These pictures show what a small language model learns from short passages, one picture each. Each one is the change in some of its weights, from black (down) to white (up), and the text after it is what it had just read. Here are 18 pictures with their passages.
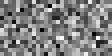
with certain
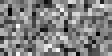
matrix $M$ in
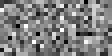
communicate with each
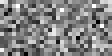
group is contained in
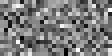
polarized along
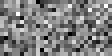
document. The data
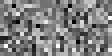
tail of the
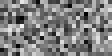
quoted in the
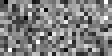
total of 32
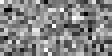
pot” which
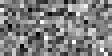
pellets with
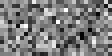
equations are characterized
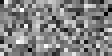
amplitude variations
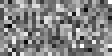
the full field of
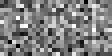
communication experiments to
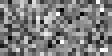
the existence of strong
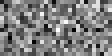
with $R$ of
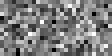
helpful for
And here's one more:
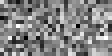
representation over multiple
